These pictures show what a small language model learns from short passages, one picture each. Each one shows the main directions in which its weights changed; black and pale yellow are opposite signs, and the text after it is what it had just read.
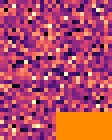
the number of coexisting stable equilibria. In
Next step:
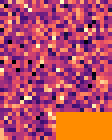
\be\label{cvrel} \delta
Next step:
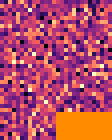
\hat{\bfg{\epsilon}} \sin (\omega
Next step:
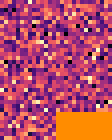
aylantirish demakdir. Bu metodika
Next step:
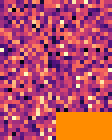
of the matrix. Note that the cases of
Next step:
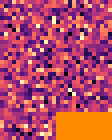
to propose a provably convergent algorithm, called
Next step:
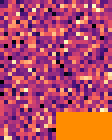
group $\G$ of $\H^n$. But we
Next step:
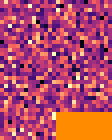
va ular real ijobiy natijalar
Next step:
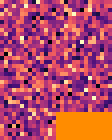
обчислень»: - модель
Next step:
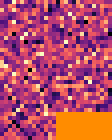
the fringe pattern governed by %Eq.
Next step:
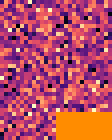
towards the source is ultimately established thus saving
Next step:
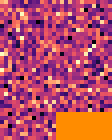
Ukraine} \author{Juzar
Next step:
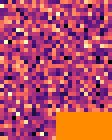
\end{align} is nonzero only when the supports
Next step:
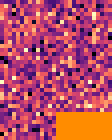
[22]. If exploited, an attacker could
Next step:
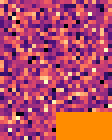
= 0$ isogenous to a higher product
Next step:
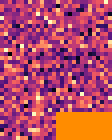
\} \,. \] Since $\Gamma \cdot Q \subset
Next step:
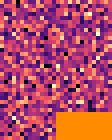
with the teacher plans homework, is
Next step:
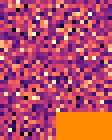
CANGAROO, and HESS it is
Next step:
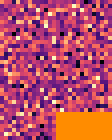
it and combine with the proof of Theorem
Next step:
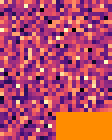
discrete \reviewChanges{distribution,} we
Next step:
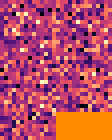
the $Z$ in this type of scenario, unless
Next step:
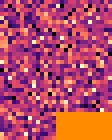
citant notamment Lizon
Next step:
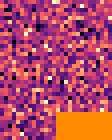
порушенні міждержавної
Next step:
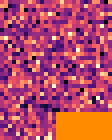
expected to scale as $T_0 = -\sigma
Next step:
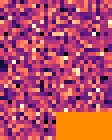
the radiant energy balance can be described by
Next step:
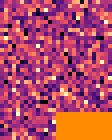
Hence, when applied to Riemannian manifolds, we just refer
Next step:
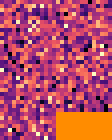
\ref{th1} (ii) have not
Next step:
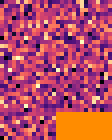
"*Novel Tabula Rasa*
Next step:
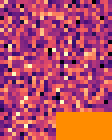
can be chosen $\cB^\infty$, remains true at
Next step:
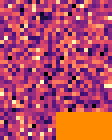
людей внаслідок обміління
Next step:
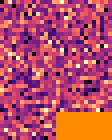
e incentivem sua autonomia
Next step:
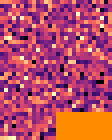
segundo Oliveira (2007), o questionário
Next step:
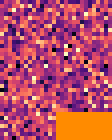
cantitatea totală de droguri
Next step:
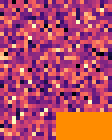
The cohomology of the weak stable} \vskip .1in
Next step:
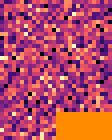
be a subnormal subgroup of a group $G$ with
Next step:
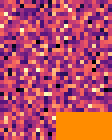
Educación regula los lineamientos que ha
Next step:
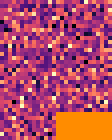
$\mathcal{I}_{02}$ is given in
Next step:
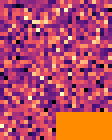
a single transmission zone\footnote{It is
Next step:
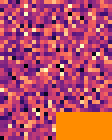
...; Hoping to hear from you
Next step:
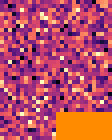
при этом полная регрессия
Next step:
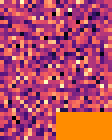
limit. For some existing discussion, see
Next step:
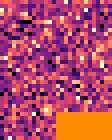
a $1/q$ scaling in the variance for
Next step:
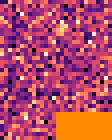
– Cidade Marina. Foto da
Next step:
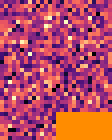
only 17 percent of those who require aid can
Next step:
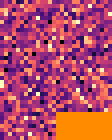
المنطقة A في
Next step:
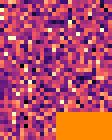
are other notions of a balanced tensor product,
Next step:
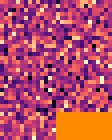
fikricha mashg'ulot jarayonida
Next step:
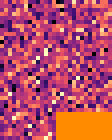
reformulation}\label{sec-sd} This
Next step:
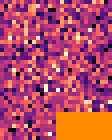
интересную динамику:
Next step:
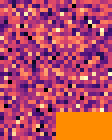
nek in \cite{Jel}) lends itself
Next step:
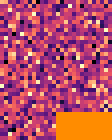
Penal de Paulo Afonso em
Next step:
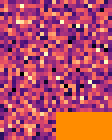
zeros in the form $\beta+i\gamma$
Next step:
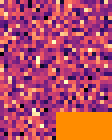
increasingly more cycles of SA used in the
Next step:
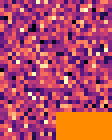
auch das *CMAS* Ausbildungssystem aus
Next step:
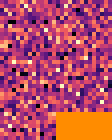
edge $e=uv \in \Gamma(G)$
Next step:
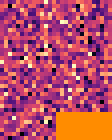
grow linearly with system size, the spectral density will contain
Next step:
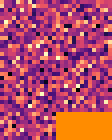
of these overlapped frames lead to collision;
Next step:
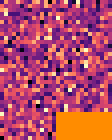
têm 28 anos. É uma
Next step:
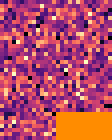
that larger scale jet emission could be contributing to the observed
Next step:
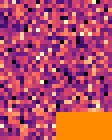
\newblock \showarticletitle{Social media
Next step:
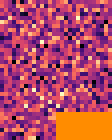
the classical case of the Kummer surface,
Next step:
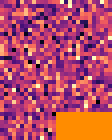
to be rejected: they lose by not
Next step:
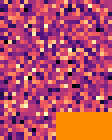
A spectrum analyzer located in the users lab
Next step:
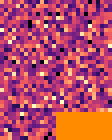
tekninen henkilöstö,
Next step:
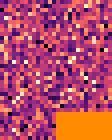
$\ring{C}$ replaced by $\mathcal{D}$
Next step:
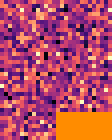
поведінкою особи, оскільки
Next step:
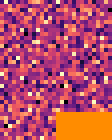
por el hecho de que los países de
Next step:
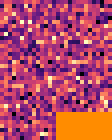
Insert the axle strictly centered within the
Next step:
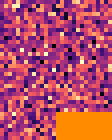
holes on chain 1 and chain 2, respectively.
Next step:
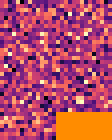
when is $M$ a $\p$-aligned module?
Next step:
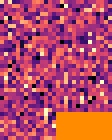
observing cluster evolution (more on this in a
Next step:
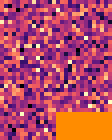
non identificadas como de acceso aberto ou sen
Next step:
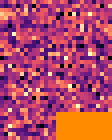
or, simply, \texttt{ab}, as above)
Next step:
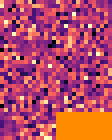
of the distribution are obtained. Estimation of parameters of the
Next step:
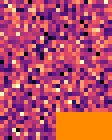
Также рассматриваются
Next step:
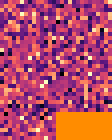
the space of integrable complex structures is finite dimensional. In
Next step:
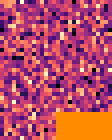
the purposes of teaching: > *A
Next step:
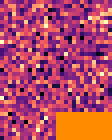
билан Тошкент шаҳар
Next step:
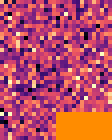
compartilhar o posicionamento de cada
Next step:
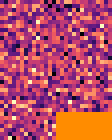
transverse bias voltage of 1.0 V. The very
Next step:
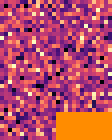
metros en el inicio de la barra por
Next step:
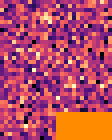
України: за станом на 05 червня
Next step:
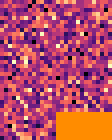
process, with applications to tests of fit based on weighted
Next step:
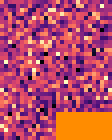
билан ўзаро таъсири
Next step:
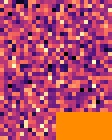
otras veces la propia tarea
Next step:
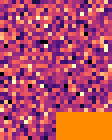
in Guatemala and it is important to understand the
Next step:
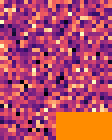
The upper x-axis is the right ascension
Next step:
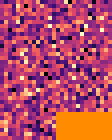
x-ray counts. Figure 2 focuses on the
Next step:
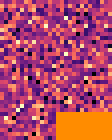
R.M., (1956). A Contribution
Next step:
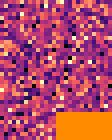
structure, the meaning and usefulness of the
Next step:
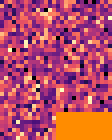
obtain suggestions for improvements of this question in future
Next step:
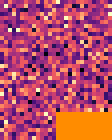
quien fue una fuente de apoyo a lo
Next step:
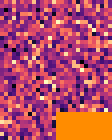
the index range. It makes the syntax of the
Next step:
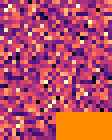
предположения о смещении
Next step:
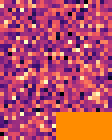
of $A$). The characteristic zero version of the
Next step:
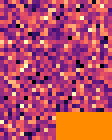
та імпорту, посилення
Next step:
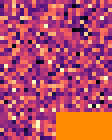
sí que de forma manifiesta alentaba
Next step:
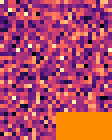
f$; then $g \subseteq f f' f =
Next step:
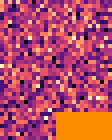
system of $\Sigma$: \begin{eqnarray*}
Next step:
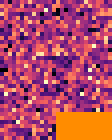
all coordination formulations for comparison. Computational performance
